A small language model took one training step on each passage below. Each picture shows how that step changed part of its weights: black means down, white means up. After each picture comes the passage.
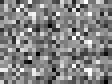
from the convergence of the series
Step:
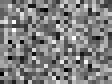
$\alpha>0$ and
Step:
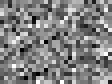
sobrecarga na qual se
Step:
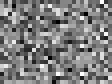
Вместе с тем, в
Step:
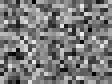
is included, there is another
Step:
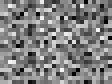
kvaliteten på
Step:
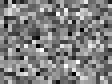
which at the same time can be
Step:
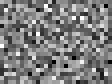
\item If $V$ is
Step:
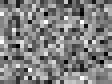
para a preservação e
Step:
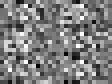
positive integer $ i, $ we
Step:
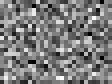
\ref{Lions} and
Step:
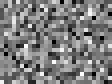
and how well they fit in
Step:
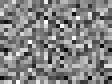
бериш кабиларни
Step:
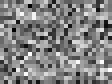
spacings of all following
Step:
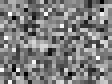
the presentation of charges,
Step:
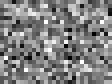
respect to all relative cell complexes
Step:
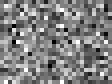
more transparent, we split
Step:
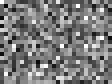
\end{equation} On
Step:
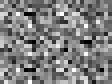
по сравнению с
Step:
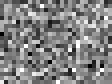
to the occupation time of
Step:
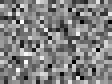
controforme in gesso per
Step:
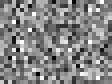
matrix in the following way: take
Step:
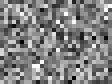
that $\lim F_n =
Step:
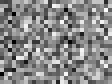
hayajonlangan holda
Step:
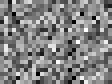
whose cohomology ring is isomorphic to that
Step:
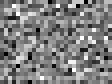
conformal blocks attached
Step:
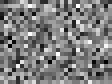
structure on Weil bundles \\
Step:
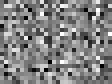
ujung interval tidak
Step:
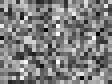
$s,$ откуда и
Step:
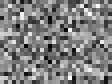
the root-vertex to the
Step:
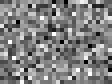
cost of a simulation depends
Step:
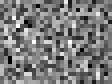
psixologi L.
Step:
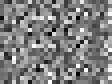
$$ the\, maximum\, of\,
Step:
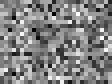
results of $\beta$. \smallskip
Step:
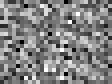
{\em additivity} of
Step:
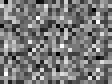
and Evans, M.
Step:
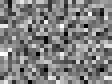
ID tizimining joriy
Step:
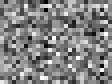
à la troisième section,
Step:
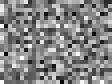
penitenciário nacional que
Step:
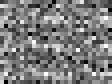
Assessment and treatment of
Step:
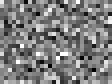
predeterminând nevoia
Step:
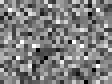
sense one of its members
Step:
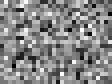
principle. This completes the
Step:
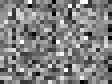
allowing backflow of
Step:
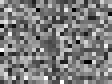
have \[\langle C_X
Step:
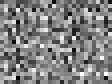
facts on the generalized radial
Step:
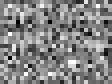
the exterior normal to the set
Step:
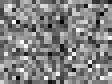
defined in (\ref{example}),
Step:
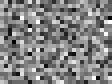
spherical centroid.
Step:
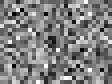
coefficients above are indeed in
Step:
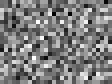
setting leads to a non standard mathematical
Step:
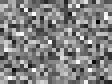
surface, but are otherwise arbitrary.
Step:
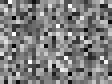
de necessidades, trazendo
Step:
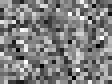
contained in $U$. It follows
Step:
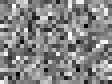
olib, fohiani
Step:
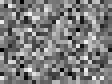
sampler iterates in
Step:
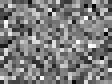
\begin{proof} First of
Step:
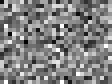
качество продукции,
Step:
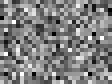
}$$ Finally, to show
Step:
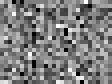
shaxsiy fikrlar
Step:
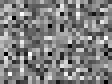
gekostet und es
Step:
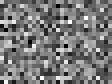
& \forall a \in
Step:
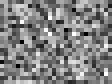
cycle $C_3$. The
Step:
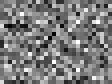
n$ consistent estimator is possible
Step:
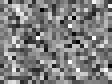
extension $\hat G_1
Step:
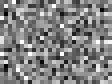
выдвинула новые
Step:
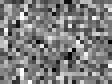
if there exists a constant A such
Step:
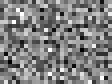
in $\GammaIf(t)$,
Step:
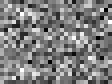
of $\el$ with a
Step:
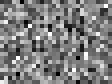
o'rnini bosa
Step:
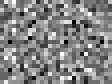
цінність активного
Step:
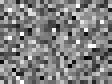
be one of the reasons for
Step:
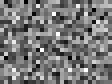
f(W \cdot x +
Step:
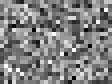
that $D_{\bar i,
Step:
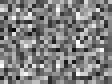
оваа политика
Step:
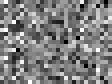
}. Let us consider the following
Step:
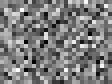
яка складається з
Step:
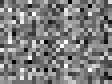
University of Wisconsin in
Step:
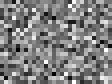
san'atga oid
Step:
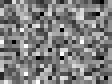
Урожайность и
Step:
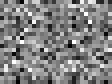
by a spanning tree.
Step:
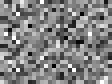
kuzdagi turnalar ham
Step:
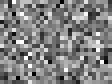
source allows us to control the
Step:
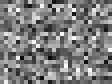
Karaman, Doctor of
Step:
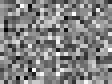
identificado en esta región se
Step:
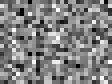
и практических исследований,
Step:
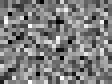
их убедительно
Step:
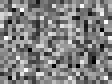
legii aplicabile
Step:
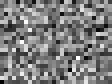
also be proved, and this paper
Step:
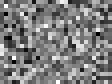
Gaussian copula case we introduce
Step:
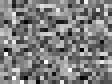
с ОП, чем в
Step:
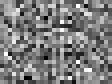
for each $s, t
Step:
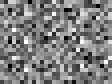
di quell'altro,
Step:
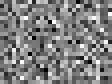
other quality parameter the mean value
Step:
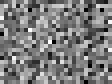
physical activity, visually
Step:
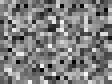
3]. На початку
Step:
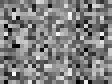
görevi veren,
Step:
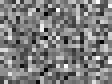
er indikator 1 og
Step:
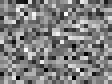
denotes the proper pushforward map
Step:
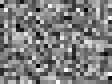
the weight $w$ upon
